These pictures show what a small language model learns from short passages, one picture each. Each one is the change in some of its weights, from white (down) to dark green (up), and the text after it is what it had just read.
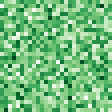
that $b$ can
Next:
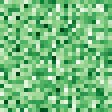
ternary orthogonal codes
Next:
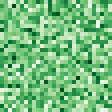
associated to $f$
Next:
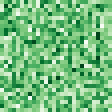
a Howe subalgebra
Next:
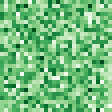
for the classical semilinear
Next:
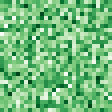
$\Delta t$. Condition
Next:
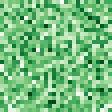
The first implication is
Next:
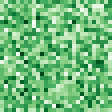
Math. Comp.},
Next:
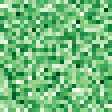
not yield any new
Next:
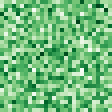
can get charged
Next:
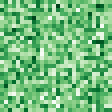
in a different context
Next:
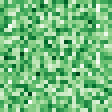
Radford, On
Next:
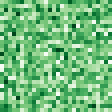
split-up algorithm is
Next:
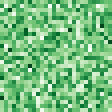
a map $\wt
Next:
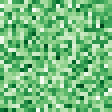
is a solution of
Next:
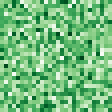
diagrams corresponding to a link
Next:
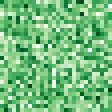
convergence. In this
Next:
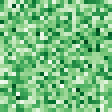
to eliminate adjacent
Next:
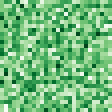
investigate in \S9
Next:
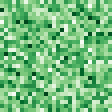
transformed system of
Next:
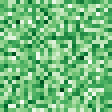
of the graph theory.
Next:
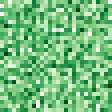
of functions. The space
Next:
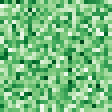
$ but is a
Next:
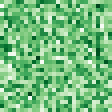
a branching column, which
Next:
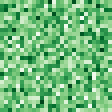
say that $u$
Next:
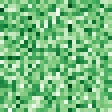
disk $D$ of
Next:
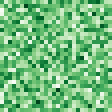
the vertices, and pull
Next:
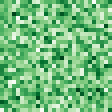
main aspects, used
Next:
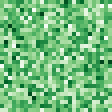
first error function is defined
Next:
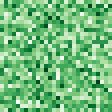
the dynamic programming method;
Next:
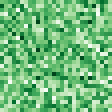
These residues are
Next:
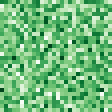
if $X$ is
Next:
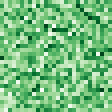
corresponding implication which will
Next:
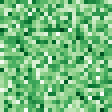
the hypersurface $\prod
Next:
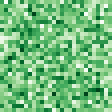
be the {\it first
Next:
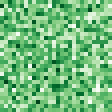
non-negative integer.
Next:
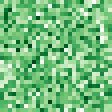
which is determinantal).
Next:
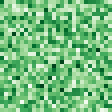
restriction to the closure of
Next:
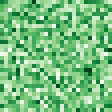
converges to some positive
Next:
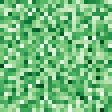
the decomposition of the
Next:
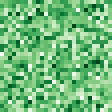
as the {\it
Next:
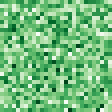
1$ an integer.
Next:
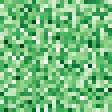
The method of successive projection
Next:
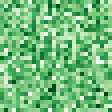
However we don't know
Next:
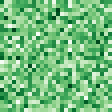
$g$ are weakly
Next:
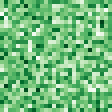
Interfaces and
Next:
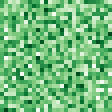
estimator of the functional
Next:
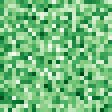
case, the definition of
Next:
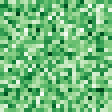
the fundamental distinction between
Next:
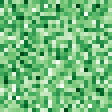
More specifically, in
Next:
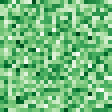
we will prove that,
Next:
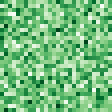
nilpotence of these
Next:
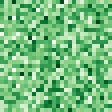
initial conditions with respect to
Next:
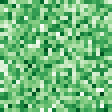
and it defines a morphism
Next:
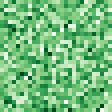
form an angle of
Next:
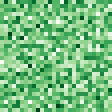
pants decomposition for
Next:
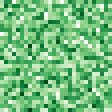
, y ) $ what
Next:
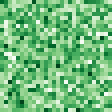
there are no results on
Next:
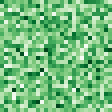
belong to the spectrum of
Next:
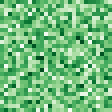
the performance of the
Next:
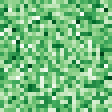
must have a matrix that
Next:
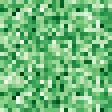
for every nonzero nonnegative
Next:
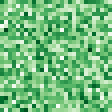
exactly the equation for solving
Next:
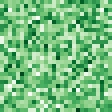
is said to have
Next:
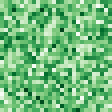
can try and find
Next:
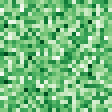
plan is of interest.
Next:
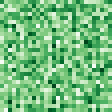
of higher degree is
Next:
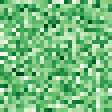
efficiencies at normal
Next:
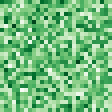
the set of regular elements
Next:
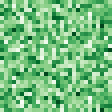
has a unique globally
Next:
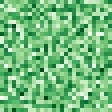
of the operator is obtained
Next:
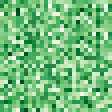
phreatic material point
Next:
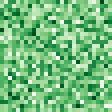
are controlled by
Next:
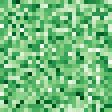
equal to the intersection of
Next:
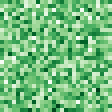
n \rceil +
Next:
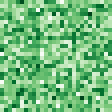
as a linear combination of
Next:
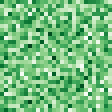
the density of the unique
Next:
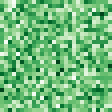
these notions in terms of
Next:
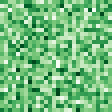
properties of market equilibrium
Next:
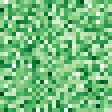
the loop spaces of classical
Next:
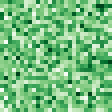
0 \text{ for
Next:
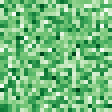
involving mean-field type
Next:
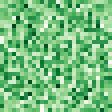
is a fixed polynomial,
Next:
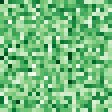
\in R$ is
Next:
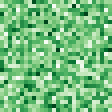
had several consequences.
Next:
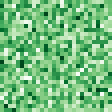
there is a canonical bijection
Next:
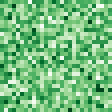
in the last equation,
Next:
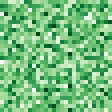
$\gamma$ has been
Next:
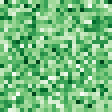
= places,
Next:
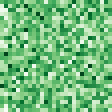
it is connected and by
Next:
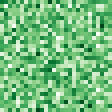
knows a block
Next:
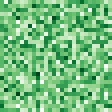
going to give a
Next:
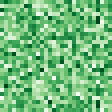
of the ground
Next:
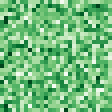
Banach algebra. Results
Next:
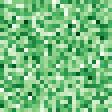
a hyperoval in
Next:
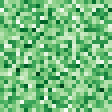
also show that the
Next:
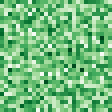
the universal property of the
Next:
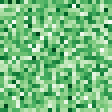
we had $a :=
